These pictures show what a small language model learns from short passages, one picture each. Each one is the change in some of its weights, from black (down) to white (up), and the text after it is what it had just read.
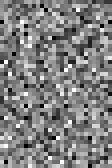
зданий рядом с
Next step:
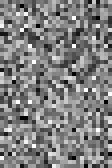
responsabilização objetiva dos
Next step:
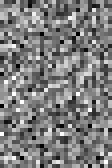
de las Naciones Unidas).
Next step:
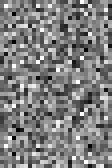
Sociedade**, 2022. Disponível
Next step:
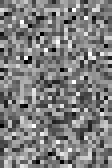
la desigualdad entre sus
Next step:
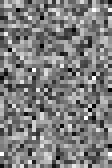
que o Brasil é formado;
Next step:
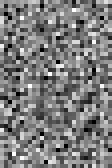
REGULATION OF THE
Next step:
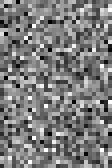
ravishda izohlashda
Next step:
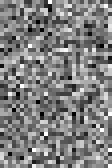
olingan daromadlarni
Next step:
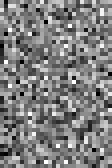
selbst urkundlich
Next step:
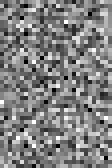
qo'llanmalar asosida olib
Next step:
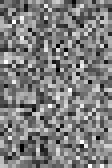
Brasil, considerando o contexto
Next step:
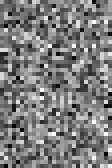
bolıp ótken bir
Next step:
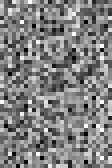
qatlamlarda elementlar
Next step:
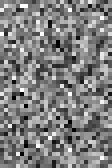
нашей эры.
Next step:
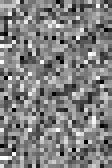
та перестраховування
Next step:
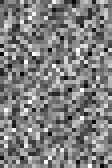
πάνω) για
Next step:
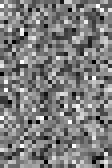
айланади. 2.
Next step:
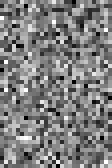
одной из наиболее
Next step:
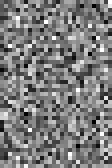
os ricos e os de
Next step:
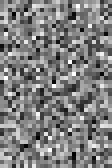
esquema de dose
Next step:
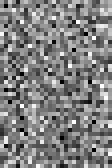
ko'tarish ta'limni
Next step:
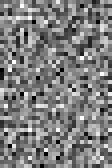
здоровых детей требует
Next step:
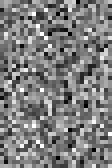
Effects in a Co
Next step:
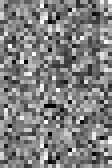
янада яқин
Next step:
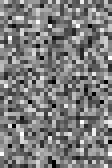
nuqtai nazardan
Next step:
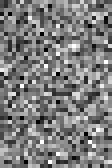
mavzuni yoritish uchun
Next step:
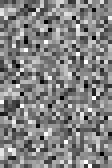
accessory resources that
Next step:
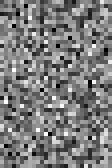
средства повышения информационной
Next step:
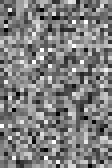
camerunene este bine
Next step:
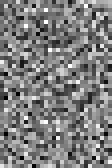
selecionados e um
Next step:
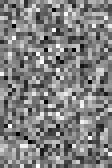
и наклонение.
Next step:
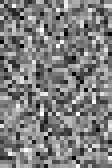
perdido temporariamente a
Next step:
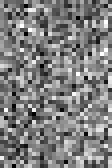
foydalanadi. An'anaviy
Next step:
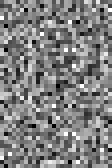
вибору показує
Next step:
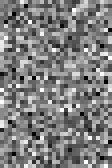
haqida, Qaror.
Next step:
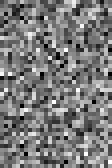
bo‘lishi ham mumkin.
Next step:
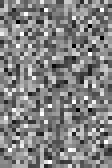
zijn van het afgestane
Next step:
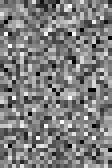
слова: дисграфия,
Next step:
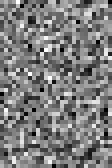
- Mota Cervantes,
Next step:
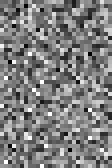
предпринимательства в
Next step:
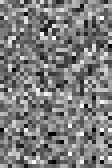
qila olmaydigan
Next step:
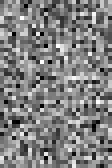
dialogul social.
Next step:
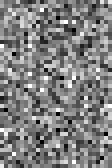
основных типов почв
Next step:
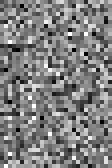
difficult problem is possible
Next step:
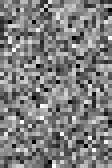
de IA para atender
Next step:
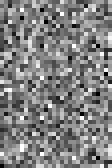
não possui o recuo
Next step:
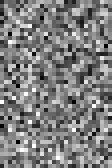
artificial é seu efeito no
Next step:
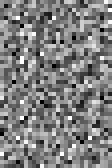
та інтерактивне навчання
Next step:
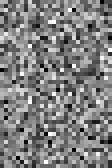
За логікою
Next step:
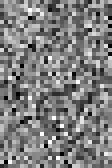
familial leur permettant
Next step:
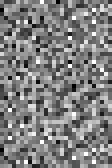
reforma, reformar
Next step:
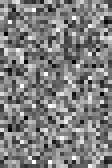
педагогика институти доценти
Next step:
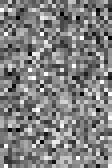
studied. Key words social
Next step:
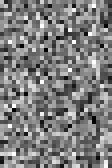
Herrera Grupo de
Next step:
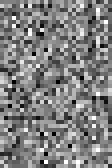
*Tourism Planning &
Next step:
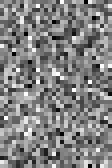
социальные преобразования и
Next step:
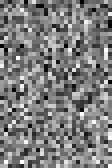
объясняется тем,
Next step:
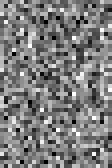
у навчання української
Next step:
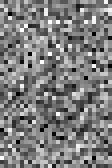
muqobil bozor
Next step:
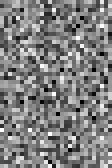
na tarefa e o
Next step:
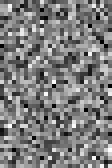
desenvolvimento profissional, o que
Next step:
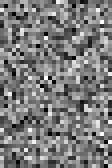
chunki bola har
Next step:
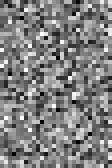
Очерчено органическое
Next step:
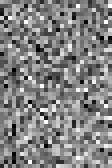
asosida, makro- va
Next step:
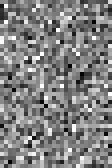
a key role in the
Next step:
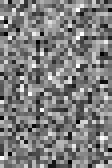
життя листка
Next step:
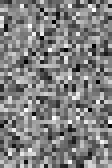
l'eccessivo uso della
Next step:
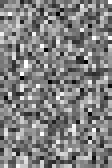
distale de la queue du
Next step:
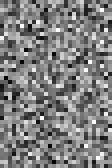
terisi tortilgan.
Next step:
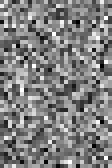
p.]. Disponible en:
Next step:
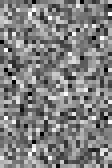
complejidad logística*.
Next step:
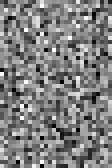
diperoleh melalui
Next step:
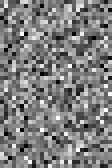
қасддан яшириш
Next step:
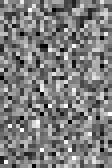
що використовувались для
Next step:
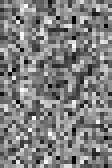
sur le site au Maroc
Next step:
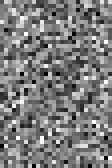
Palabras bajas en
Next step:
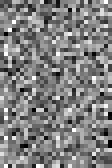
omil va mezonlari
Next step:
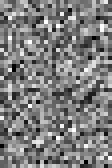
- Bul ketse,
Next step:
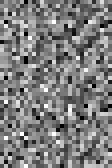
Комиссии об
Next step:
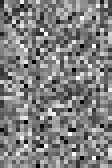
da arte e da ciência.
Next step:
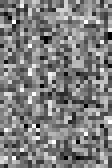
Research and Management Studies*,
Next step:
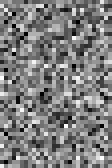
ҳисобланади. Бу
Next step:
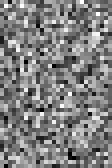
више на сигнал
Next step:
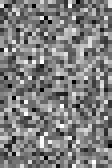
experiencias. La comunidad
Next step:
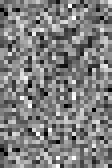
es cómo, por qué
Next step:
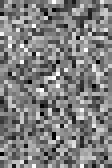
что нет единого процесса
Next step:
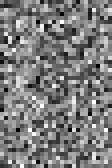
el aprendizaje de la lectura
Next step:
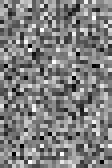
jauh dari kata
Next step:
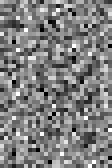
Strategi merupakan suatu
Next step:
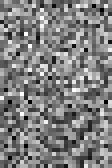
boshqarish tushunchalarini ayni
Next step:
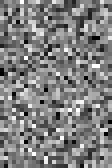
daha zayıf olduğu ve
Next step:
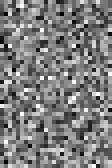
negócios**: os
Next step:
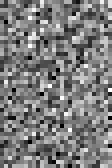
Он также принимал
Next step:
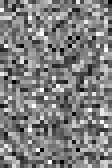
яхлит таъсир
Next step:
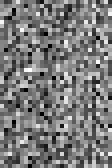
xil xamirsimon
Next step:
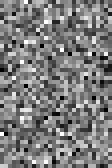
la Norma Oficial
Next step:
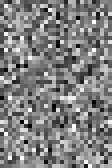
Víctimas del desarrollo en
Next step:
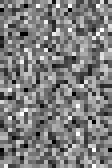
міоми матки,
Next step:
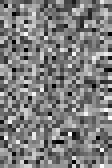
اخر يقدم
